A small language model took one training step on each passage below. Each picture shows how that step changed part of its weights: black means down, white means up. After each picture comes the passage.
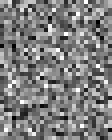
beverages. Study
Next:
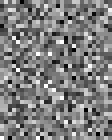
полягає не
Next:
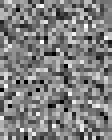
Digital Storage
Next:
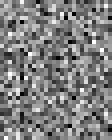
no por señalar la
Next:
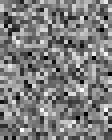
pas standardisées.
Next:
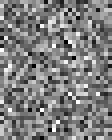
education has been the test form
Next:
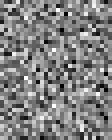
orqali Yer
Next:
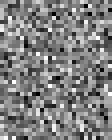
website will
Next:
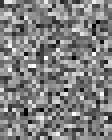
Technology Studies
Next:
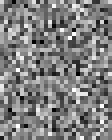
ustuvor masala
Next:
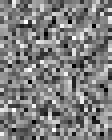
results have a value of
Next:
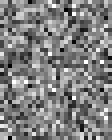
em uma aula de
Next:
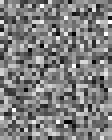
to the adjacent
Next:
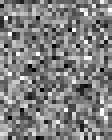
sfigurare con
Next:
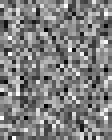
os exemplos
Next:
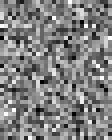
tools can also contribute
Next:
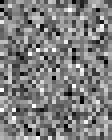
return would need to
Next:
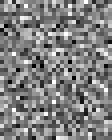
point. It is described
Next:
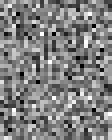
conducted once a week
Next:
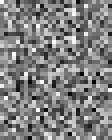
The importance of the
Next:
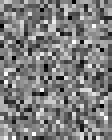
modified to correspond to the
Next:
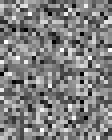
un utilitario que
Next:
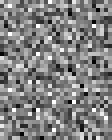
hamma vaqtda
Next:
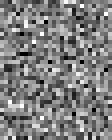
and the 521 loss
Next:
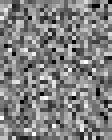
a single- or
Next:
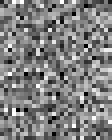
CEFR is
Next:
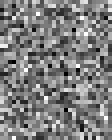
mechanical spectra are
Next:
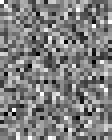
To compare goal
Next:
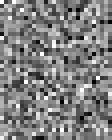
invariable goal
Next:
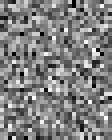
Foggi, and
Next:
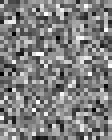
valuable for health
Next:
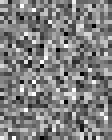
requested to carry
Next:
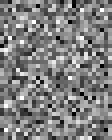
не лише професійно
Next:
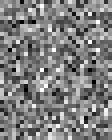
texnik vositalar
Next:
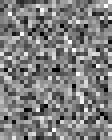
measured by mercury
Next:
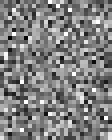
in SSEEL shown
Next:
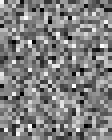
biotic, need to
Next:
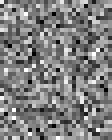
isolation of less
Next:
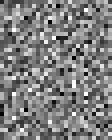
extracting NE from
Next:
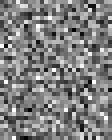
which water was added
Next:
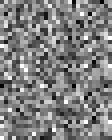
cancer, there is
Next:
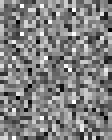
with a finger
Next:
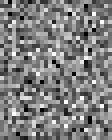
closed set containing
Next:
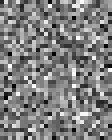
vezérli, ám
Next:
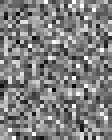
model mainly consists of
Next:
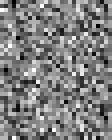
without questions, alone
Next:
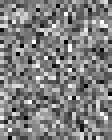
e adolescentes:
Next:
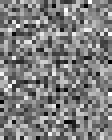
the discovery of
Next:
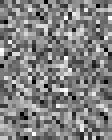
integer. Consider
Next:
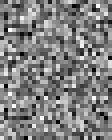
and laboratory tests,
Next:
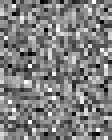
metrics, this can
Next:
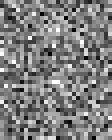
is the only one that can
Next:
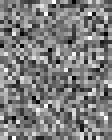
recherche se
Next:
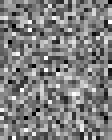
for better career choices
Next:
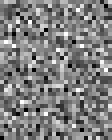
organizations. Excessive
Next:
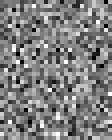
teratur, pola
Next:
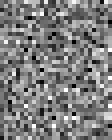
Brother Abbas
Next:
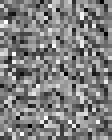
were subjected to
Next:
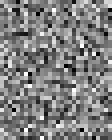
of the linearized form
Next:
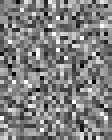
least three distinct
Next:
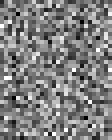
– Достовірність
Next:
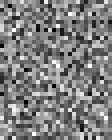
lumaki sa
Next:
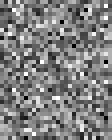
intake as a
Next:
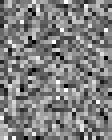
another red thread in
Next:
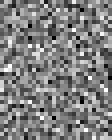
es el término
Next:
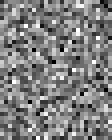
esta geometría,
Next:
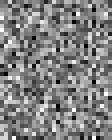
one assistant for
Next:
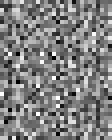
curation X X Formal
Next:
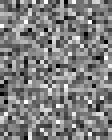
А), тяжкий
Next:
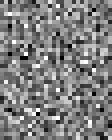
a evasão escolar
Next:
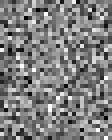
ish yurituvida
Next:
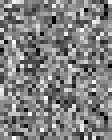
higher rigidity and
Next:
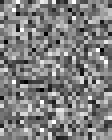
which is consistent with the
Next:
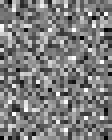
de los ojos,
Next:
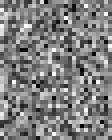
have been explored by
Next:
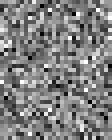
до гарему
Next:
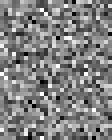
the current state of the
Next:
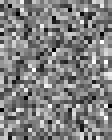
Misol uchun,
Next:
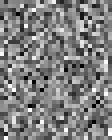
or intermediary to
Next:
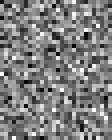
set out to experiment how the
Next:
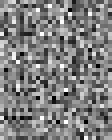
and instructional materials,
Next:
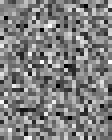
handling activities, the use
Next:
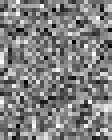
- Astorga,
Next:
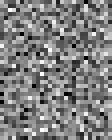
in the study area;
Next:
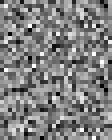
of Ministers of the
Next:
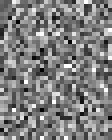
calling for a new way
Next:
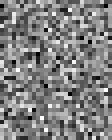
and phenytoin
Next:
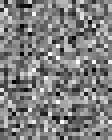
and climate change policies,
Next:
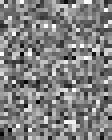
the Ukrainian
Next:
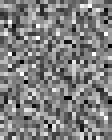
ética, por parte dos
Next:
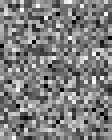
and minimum on 4th
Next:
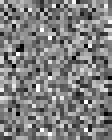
o'tilgan harakat
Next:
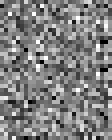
the deep transformations that
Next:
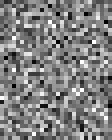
sistemas educativos,
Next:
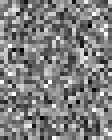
las obligaciones de
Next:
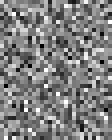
Reyes de las
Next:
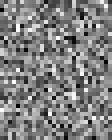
The results are particularly
